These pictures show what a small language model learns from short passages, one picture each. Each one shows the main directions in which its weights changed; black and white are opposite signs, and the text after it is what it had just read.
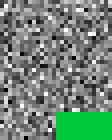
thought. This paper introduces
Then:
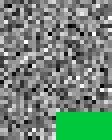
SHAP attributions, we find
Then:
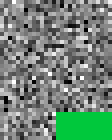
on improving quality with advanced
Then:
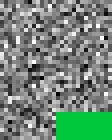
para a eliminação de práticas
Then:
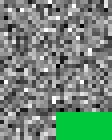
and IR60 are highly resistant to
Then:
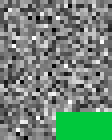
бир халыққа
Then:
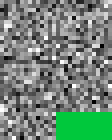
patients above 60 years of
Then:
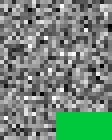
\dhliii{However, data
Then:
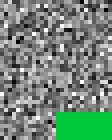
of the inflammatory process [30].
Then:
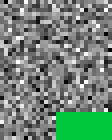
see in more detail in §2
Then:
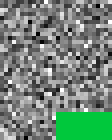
xilma-xil torli,
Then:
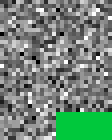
The Schiff bases AHCE
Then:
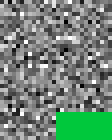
mass haloes. We select 68
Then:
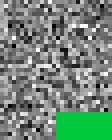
allowing a proper delivary of
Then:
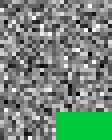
\epsilon(\bar\epsilon \Lambda),
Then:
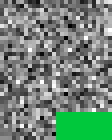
state, and 517 employees form
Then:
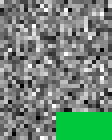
two days later had been a
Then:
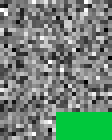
собой препараты с
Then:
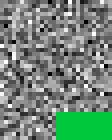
developed by Kim and Park.
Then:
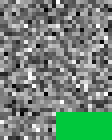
genetic dissimilarity among the
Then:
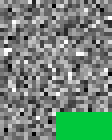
branch length of the tree is
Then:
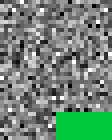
Bhabha backgrounds by
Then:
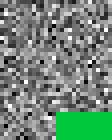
üzerindeki temel
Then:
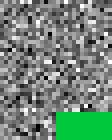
\end{equation} is reasonable
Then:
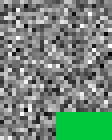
was reported that nematicity
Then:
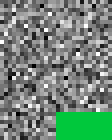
een noodzakelijke
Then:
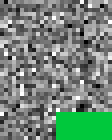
of Lisle’s that appeared
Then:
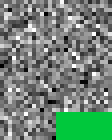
revaluation (overvaluation,
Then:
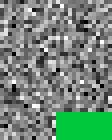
red), other energy levels are shifted
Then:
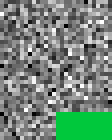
for possible changes in the energy
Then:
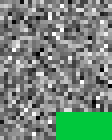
generating unweighted events for the
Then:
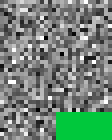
This paper proposes a lightweight
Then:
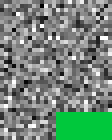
énergétique d'origine
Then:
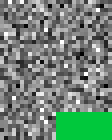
higher-fidelity polarization
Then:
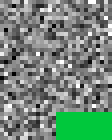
The null Killing vector is
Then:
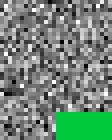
Saravi, S., et al., A
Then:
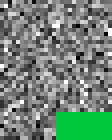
\left( \begin{array}{c}
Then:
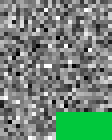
κλάσει τοῦ
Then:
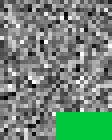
into impact on meet the repayment
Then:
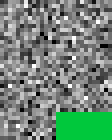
the following nutrient content
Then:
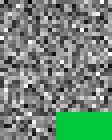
nazariy jihatdan
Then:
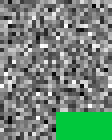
as the systematic uncertainty
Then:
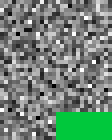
electromagnetic corrections of the
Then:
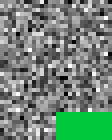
by Eq.~(\ref{deffnl})
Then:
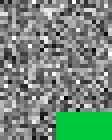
components & specifications S. No Name
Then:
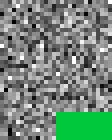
age of two years, and another
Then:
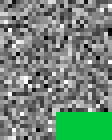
with a long slur. The
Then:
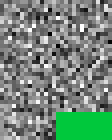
cross-reactivity threshold,
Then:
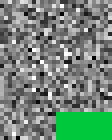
risks reported herein would be
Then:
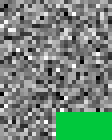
Parpieva Ra'no
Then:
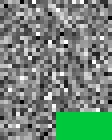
human PVN (The Human
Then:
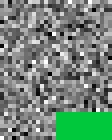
a las nuevas demandas
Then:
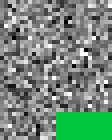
mechanism of decentralization and
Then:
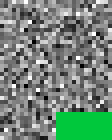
commercial and residential areas. The
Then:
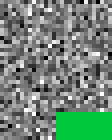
Heneage Ogilvie e
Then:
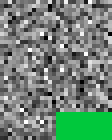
\begin{align} \label{con11}
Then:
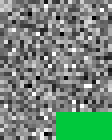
for blind separation of nonstationary
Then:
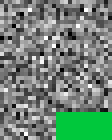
of [Fe/H] to any other
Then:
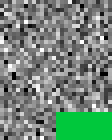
been identified - the neutral
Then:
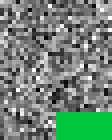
only turns out to be the product
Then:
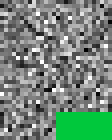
rapidly at a lower $T$.
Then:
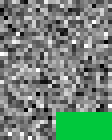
assinatura visual serve como um
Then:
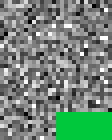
from the fact that the vertices with large
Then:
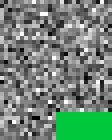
J. Vra\v{s}til,
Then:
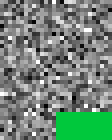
poderosa implementación de la
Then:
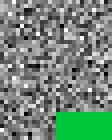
студентів виражена
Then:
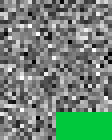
9 elements. in ppm. The
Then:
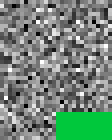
volume of 1 M acetic
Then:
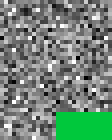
from superconducting at low fields,
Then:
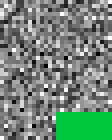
Shavkat Mirziyoev
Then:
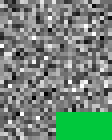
of quantum representations. For a discussion
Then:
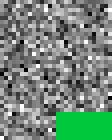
and effectively organizing preventive
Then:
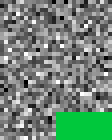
we are in A it is impossible to
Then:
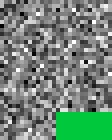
fait de l'absence des
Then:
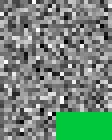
/ Rasavimānam
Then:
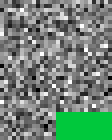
campaign involved 10 optical
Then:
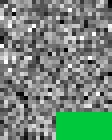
of each user. If any user
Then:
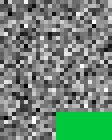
Ricci tensor in V^4
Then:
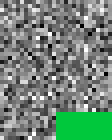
et des barres de retenue se
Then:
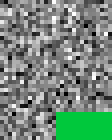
close to or below zero. As
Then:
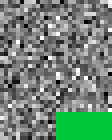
os efeitos da exposição
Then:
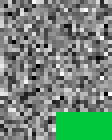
problems with the large $\Nc$
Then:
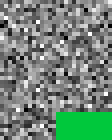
while retaining the translatability into
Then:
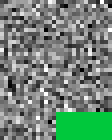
range, the Matplotlib
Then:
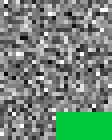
vicinities. We further require that
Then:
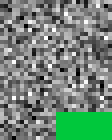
the bottom left, and one at
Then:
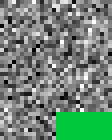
Ratios of Japanese
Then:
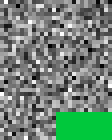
about the resulting evolution of the curvature
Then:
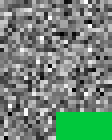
ini bertentangan dengan
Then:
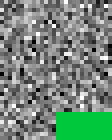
and dispositions associated with the
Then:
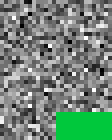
zadagon ayollari bosh
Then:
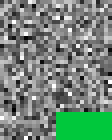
не вважали. І
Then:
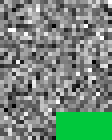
the state of balance of payments,
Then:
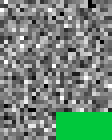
creates a persistent tradeoff between
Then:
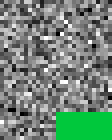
more than a lifelong biomarker
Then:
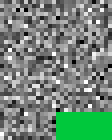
$\act^*$ and then rapidly
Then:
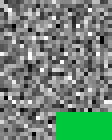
clusters as compared to the
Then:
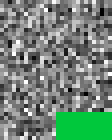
the classical situations are
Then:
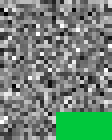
xud. Yoki dar in roh
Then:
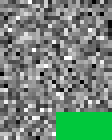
shunday ko'nikmalarni
